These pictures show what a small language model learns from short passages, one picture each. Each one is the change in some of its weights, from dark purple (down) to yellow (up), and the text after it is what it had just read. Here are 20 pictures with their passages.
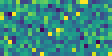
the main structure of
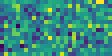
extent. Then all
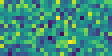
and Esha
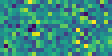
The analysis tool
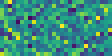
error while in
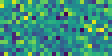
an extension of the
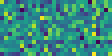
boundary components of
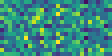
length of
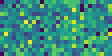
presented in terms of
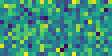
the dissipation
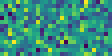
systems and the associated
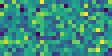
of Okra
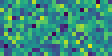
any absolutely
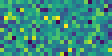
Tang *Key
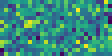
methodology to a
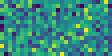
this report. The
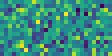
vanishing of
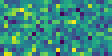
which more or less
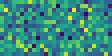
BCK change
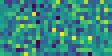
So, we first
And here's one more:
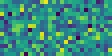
Presenting the
